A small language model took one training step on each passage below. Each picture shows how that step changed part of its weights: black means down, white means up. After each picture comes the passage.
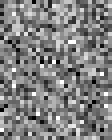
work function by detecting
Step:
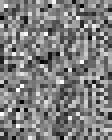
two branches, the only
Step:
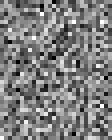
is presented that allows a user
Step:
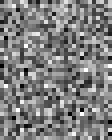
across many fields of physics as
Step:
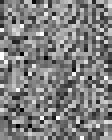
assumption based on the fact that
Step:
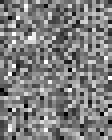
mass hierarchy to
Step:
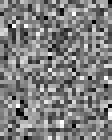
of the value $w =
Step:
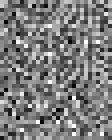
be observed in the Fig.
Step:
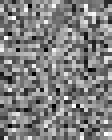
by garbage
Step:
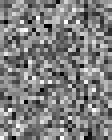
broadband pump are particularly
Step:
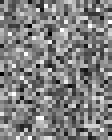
and putting them into
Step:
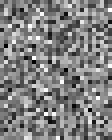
interaction vertex, which arise
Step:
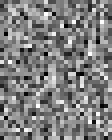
simulation, to be compared with
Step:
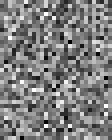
we assume that the system
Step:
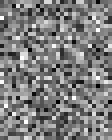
GW detectors in the
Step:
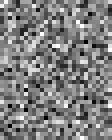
re-creates with
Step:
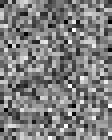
shaded area is the
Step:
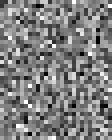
have to be included. The
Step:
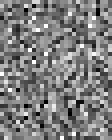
feedback to be introduced
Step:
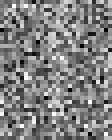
temperatures and how the ratio between
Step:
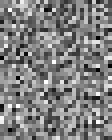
points, dense on the
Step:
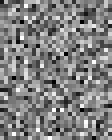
the spherically symmetric
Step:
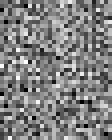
at an age much
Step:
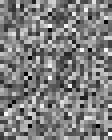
of the photon angles.
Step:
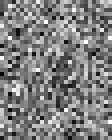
perception that it is
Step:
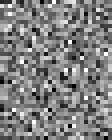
Phys.\ Rev.\ C
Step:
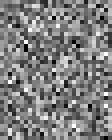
I) used in this
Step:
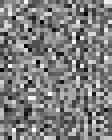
unit, respectively. This
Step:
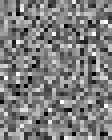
the spin is aligned with
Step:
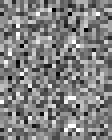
p_y, \nonumber
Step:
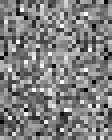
the separated and effective system
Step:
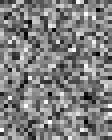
thin films were
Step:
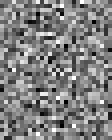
$s$ rotating
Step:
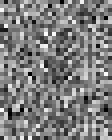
as unsupervised,
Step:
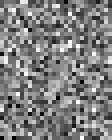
when run on real hardware
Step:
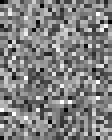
this order we loose all
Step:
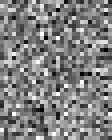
informative and
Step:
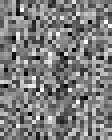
the configuration space of variables.
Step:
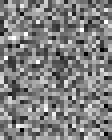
with respect to the number of
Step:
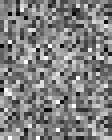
the REC cross
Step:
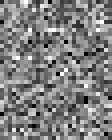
associated with MDPs
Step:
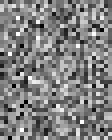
model, scale, quantization
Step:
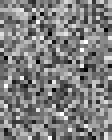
and second derivatives of
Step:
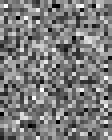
in our sample show narrow
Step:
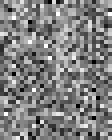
large scale survey of the
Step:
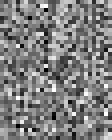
using the solutions to the
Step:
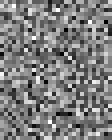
transport physics in this region.
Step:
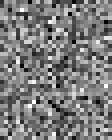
of diffusion. In the
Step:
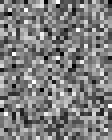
conductivities of
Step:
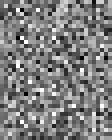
damping is seen in
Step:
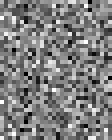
standard convention. This
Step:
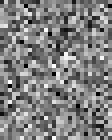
which have improved this
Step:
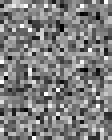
fitting and inference.
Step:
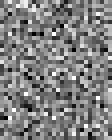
was performed and showed that
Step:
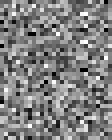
fixed relay gain
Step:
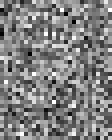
extra features takes place
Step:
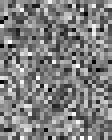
state is uncoupled
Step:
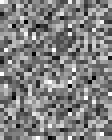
strong $CP$
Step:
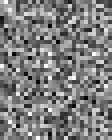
relaxation mechanisms.
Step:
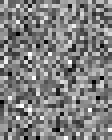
analysis quantitatively shows that
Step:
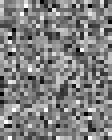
time blowup holds
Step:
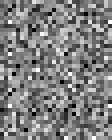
its axisymmetric shape during
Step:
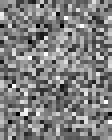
Finite Groups in
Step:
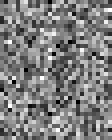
of missing contextual
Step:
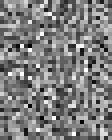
are required to match observations.
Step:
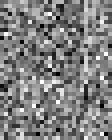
are dealing with small
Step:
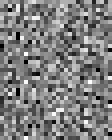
an accompanying
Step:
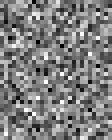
\cos \theta +
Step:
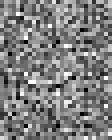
the tagged
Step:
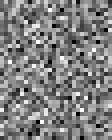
and $mc\neq
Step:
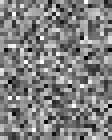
lattice collaborations are
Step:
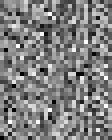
are set to ensure that
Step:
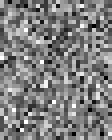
star was used to define a
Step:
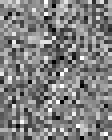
matter on the dynamics is
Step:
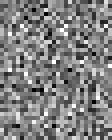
and previous theories is that
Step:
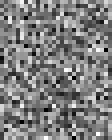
the NS--NS
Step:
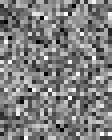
\cdot \left(
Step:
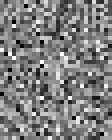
Here, we report on
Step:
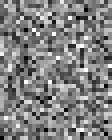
to localize a region
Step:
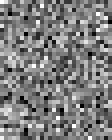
is quite loose.
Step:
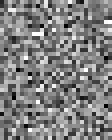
such that the line element can
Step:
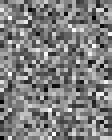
LULU has much
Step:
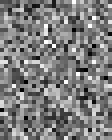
has the same general form
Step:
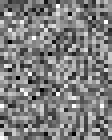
is resulted in tree
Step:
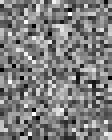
and a filter for bright
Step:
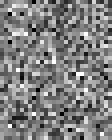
respect to the present experimental value
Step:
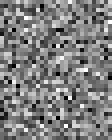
aimed at reducing
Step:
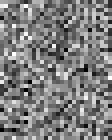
one-dimensional reaction
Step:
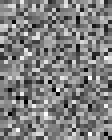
parameter in the model.
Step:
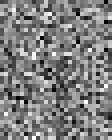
into the thermodynamic
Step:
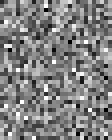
only represents an approximation to the
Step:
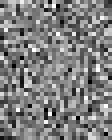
map can be obtained as shown
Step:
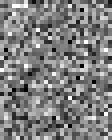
decay rates of an equivalent
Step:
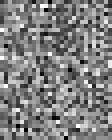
present in the main text of
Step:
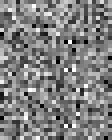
been expanding at a
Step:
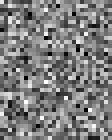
now start dominating the
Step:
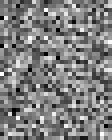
XRD analysis presented in
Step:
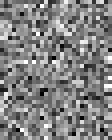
comparison to simple scalar summaries
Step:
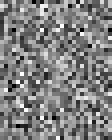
simple case, the state
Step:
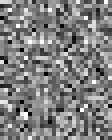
halo connections,
